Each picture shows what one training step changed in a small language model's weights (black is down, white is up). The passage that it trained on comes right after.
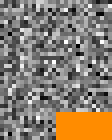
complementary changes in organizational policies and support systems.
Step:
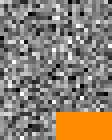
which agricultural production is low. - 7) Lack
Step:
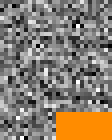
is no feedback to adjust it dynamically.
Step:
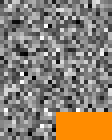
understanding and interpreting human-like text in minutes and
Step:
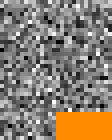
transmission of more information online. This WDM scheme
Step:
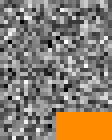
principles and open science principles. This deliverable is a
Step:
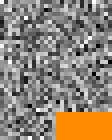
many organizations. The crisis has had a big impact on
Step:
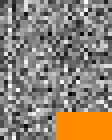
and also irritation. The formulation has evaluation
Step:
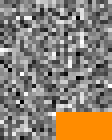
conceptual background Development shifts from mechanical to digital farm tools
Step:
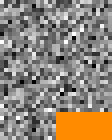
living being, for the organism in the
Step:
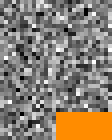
process with that of the cited papers. Since the
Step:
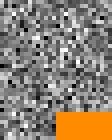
which will result in more secure cryptosystem.
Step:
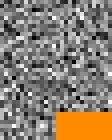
awareness and of course protecting the rights of every child
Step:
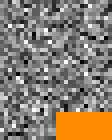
Kurt Pinthus, Fritz
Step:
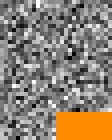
by a patient, faced with a problem in their
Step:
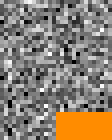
is becoming increasingly crucial for reaching the full potential of
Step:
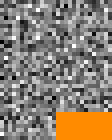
ANFIS Model Size of training dataset Training
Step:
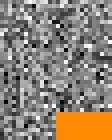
found to be 1.316 Å and
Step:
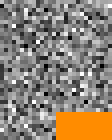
4:19pm GMT. It was hosted
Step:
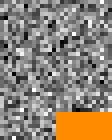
a nonincreasing sequence μ_q in
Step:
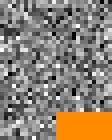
months duration; (ii) Bachelors of
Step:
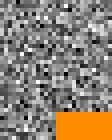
emitted per year. LCA was conducted
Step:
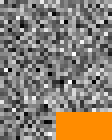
assess the condition of river water. It is helpful
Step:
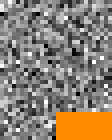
with an interaction force with a standard deviation notably lower
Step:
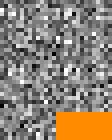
Later (Schrön et al.,
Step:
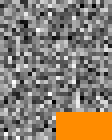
patients met all the eligibility criteria and were assigned
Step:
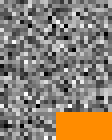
The approaches used to cluster web messages are the
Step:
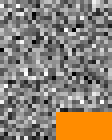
dominant but as temperatures increased above 9 °C a
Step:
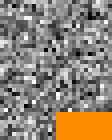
found in the leaves [31, 32]. But no
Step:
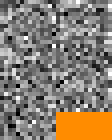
of a closely-knit social support network.
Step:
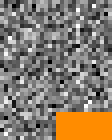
where the drive’s maximum efficiency can be achieved
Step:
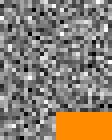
devices/headsets in electric or
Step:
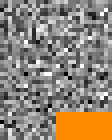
Abd Malik 50 Incomplete 3 M.
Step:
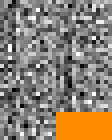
classroom conversation to improve learning](#) -
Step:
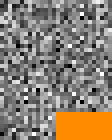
were dispersed at a concentration of 1 mg
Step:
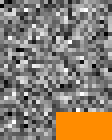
Aid, workers expressed concerns about how the
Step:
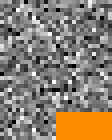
of the watch crew. In this example,
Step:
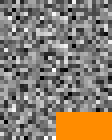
family participants with toddlers whose weight did
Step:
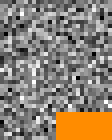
in Prognosis Studies tool⁶; JBI,
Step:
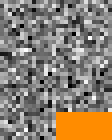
is greater about 60% than that of the upstream
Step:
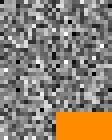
Alfuzosin for Benign
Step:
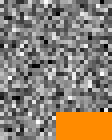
To what extent does patronage-based political
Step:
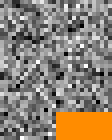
well as a potential direct influence of complainers'
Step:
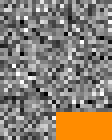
predictions. Keywords—Factorization
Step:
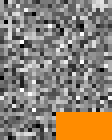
stable speed, and the system response followed the reference using
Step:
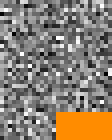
cohesion and emotional exhaustion.
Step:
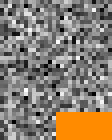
for fourteen days. All observations were systematically
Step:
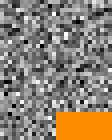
managed to contribute to how the ten points of Van
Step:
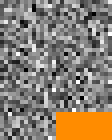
areas requiring focus to enhance the sustainability and effectiveness of
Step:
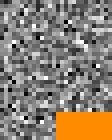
urgent laparotomy has been
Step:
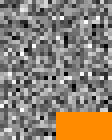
industries [1]. Advantages of the cloud
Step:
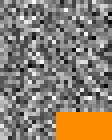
energy loss becomes significant and therefore impractical for large
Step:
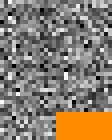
morbidity of individual worms. The mean
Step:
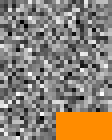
to achieve coherence. The findings of the study reveal
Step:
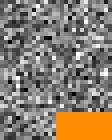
and safeguarded throughout the research process.
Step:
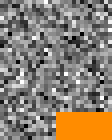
might become so guilt-ridden about the
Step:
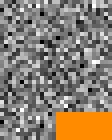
national institutions signatories of COARA is crucial
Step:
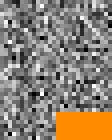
humanists who carry out important research with other
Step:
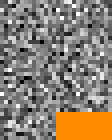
Article Constipation in Children : A
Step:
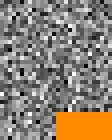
and Multilayer perceptron were used to generate
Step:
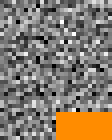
serve to illustrate our results and showcase the
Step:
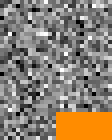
self-serving leaders who worked against the progress
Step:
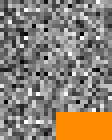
ANOVA followed by post Hoc LSD multiple
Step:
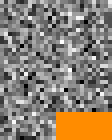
The possible physiological mechanisms responsible for variation in uptake and
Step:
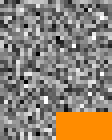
be seen as an ultimate tool to determine the
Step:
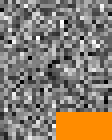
achieve this. This is slowly changing due to an
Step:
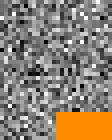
1. Description of Corpus There is no
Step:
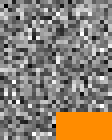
Nie, 2017), a package that offers a
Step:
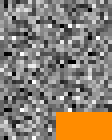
the absence of any infection, for example from any kind
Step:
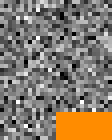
domain. In case of edge histogram descriptor
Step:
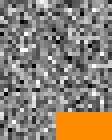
article deals with the problem of creating an algorithm for
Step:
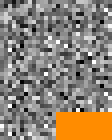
with rapid access to information and knowledge produced, is one
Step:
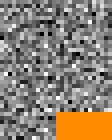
temperature, the true resistivity can be calculated
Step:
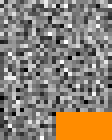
This work was carried out in collaboration among all authors.
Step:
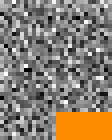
activities. - Ambulant for ½ hour without
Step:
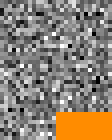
huts, which are found within the MST
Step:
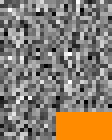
optimize the total inventory cost.
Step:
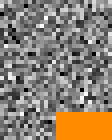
available in digital images. KEYWORDS
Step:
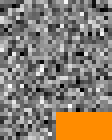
can be integrated into the union. Experience shows
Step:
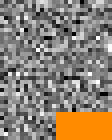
draft of the manuscript. All authors read
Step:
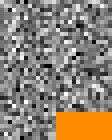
declares no conflict of interest. Author Contributions
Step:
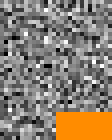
all SNR values. For instance, at an
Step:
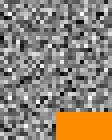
and software development methods call for appropriate teaching methods in the
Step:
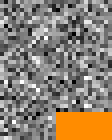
is not thermally stable. On the other
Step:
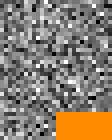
OTC derivatives were not even required to be posted
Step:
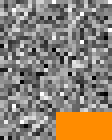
the system-wide State Machine Diagram composed.
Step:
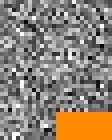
[4]. The versatility of starch
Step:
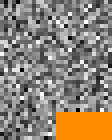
a sensor system using a camera and the mobile
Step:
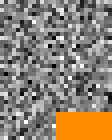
The training mapping exercise showed a few clear gaps:
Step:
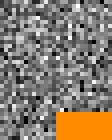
be encounter to minimize such unpleasant
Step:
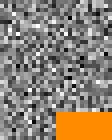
ternary sequence appears a lot in the literature and
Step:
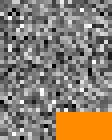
bacterial pneumonia and exacerbations
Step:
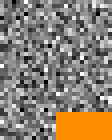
situation when a family expects a disabled
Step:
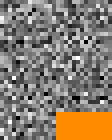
of uncertain provenance and reliability. The creation of accurate
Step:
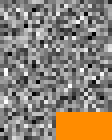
as their implications on the health of animals and humans.
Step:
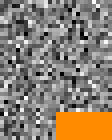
may help to differentiate other pathogens besides
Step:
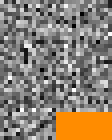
genre classification aids in managing this vast
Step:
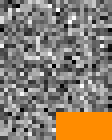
of recombination of point radiation defects and
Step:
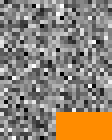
motivate them to participate in health awareness, and
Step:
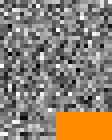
Being able to categorise the research articles allow us
